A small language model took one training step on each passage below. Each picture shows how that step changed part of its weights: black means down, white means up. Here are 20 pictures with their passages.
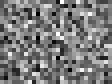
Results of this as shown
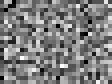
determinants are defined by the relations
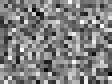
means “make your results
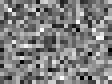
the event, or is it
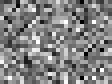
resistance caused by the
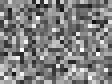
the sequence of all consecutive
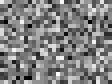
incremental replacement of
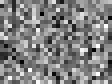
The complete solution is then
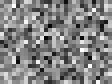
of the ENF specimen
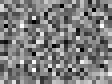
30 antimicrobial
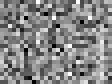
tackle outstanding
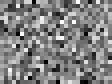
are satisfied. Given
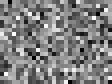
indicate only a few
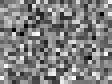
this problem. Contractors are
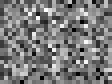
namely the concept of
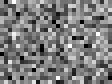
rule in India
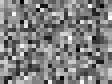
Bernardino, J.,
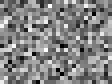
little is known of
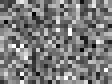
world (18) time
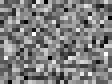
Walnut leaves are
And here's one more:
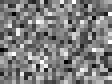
, \end{equation} where
